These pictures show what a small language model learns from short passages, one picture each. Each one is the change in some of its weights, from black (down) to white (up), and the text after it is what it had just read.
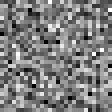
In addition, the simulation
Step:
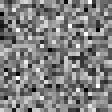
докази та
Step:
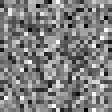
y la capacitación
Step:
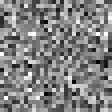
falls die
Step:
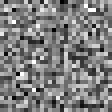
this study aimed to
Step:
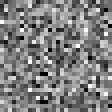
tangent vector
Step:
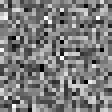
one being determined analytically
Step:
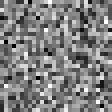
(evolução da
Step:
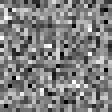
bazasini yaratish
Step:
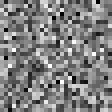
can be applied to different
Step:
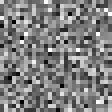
that three keys are
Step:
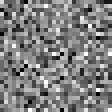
⁴ Moroz,
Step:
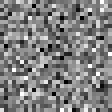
notre hypothèse
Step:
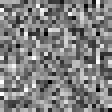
в процедурах
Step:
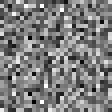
of project ideas and discussion
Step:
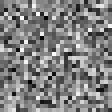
data exchange for the
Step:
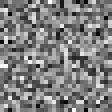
ega. Uning
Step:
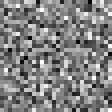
Cashew nut using
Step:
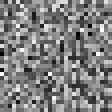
of a business are
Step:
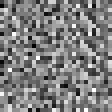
and Technology,
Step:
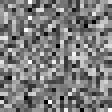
acquainting a
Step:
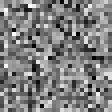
recall and mention
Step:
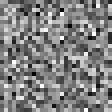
and using the energy we
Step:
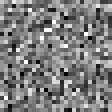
ta'sir va
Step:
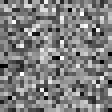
of countries to establish research
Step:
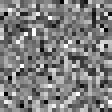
de cultivo e
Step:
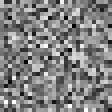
can be attributed to
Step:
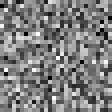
of complexes,
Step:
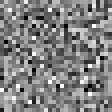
увагу на
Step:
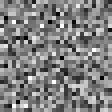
we could not test on
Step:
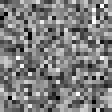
la concepción fundamental de
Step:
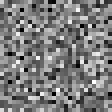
crime. Tiger
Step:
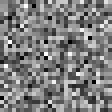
a time, there is
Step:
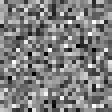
and often extensive needs
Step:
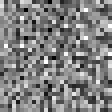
of Historical
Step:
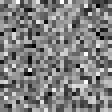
rubber and
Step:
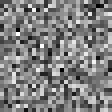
permittivity of the
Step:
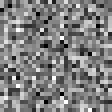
in the process industry
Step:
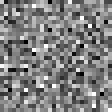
Design: A descriptive
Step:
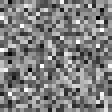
6. Figure 4.
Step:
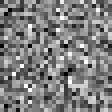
chiqadi, degan
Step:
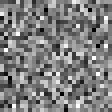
male *I.
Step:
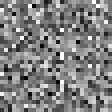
variar de acordo com
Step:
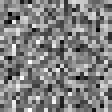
last date of the
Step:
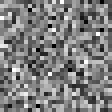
(NPs), particularly
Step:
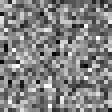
mounting flange
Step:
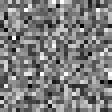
a radiative
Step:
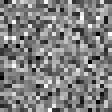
Middle East and
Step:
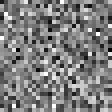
in Bezug
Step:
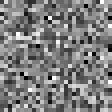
carries a
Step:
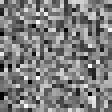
research, subsequent
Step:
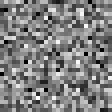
et Théorie des
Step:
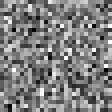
w niej
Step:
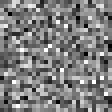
textura fina foi
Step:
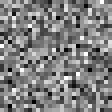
and development as most of
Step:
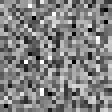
billion people
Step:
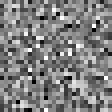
there is no ear to
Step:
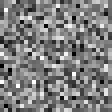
his innovative musical approach
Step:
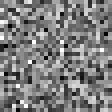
available. Sometimes
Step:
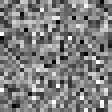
of inclusions oriented
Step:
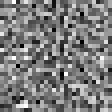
study reviewed concept of
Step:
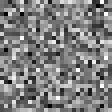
revisión de la
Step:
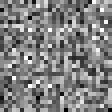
to drive economic change
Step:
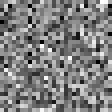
LAM crystals
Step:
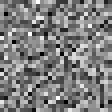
a fim de melhorar
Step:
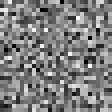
их понимание,
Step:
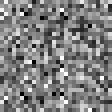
of the test solution
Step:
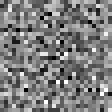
adding hemin after
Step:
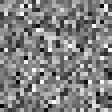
molto originali della
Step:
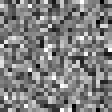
un efort considerabil
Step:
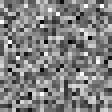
our assumption, there
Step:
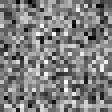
yil 21 aprel)
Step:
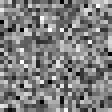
rice plants. As
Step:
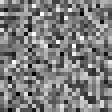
and management factors that may
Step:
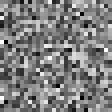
2022 is shown in Table
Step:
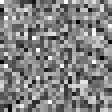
were denied,
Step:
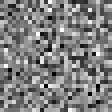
по истории
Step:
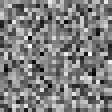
la renouée du
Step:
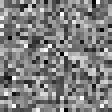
less feedback to make a
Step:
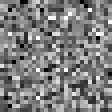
realidade, estudos
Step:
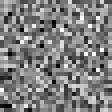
phase. Every
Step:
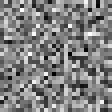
и пути
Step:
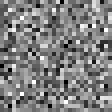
deals with funding innovative
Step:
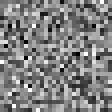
to face interview from the
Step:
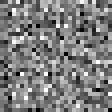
For example, online social
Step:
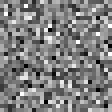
Prospective study
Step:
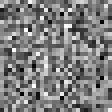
to hardware implementation
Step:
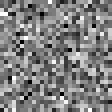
by the sed stream
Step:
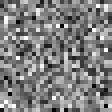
his dramas and
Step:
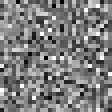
of curved parts
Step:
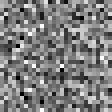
identify the particular specific test
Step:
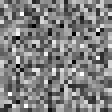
expansion of focal
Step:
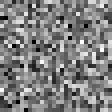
figures for work related
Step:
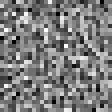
civil service performance management in
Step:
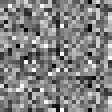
main natural hazards
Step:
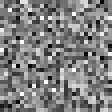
irreversible loss
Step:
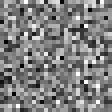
масляной и
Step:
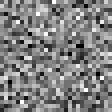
no presente estudo. A
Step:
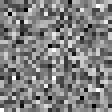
in Horizon
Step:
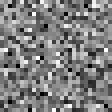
is conducted. Decision
